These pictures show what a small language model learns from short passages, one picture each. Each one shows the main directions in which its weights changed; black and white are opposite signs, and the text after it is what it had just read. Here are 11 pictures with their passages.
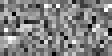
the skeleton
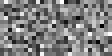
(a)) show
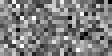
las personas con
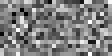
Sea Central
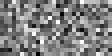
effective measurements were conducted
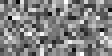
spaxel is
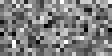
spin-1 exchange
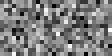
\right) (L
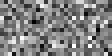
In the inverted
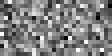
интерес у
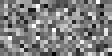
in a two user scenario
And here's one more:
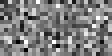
для агента
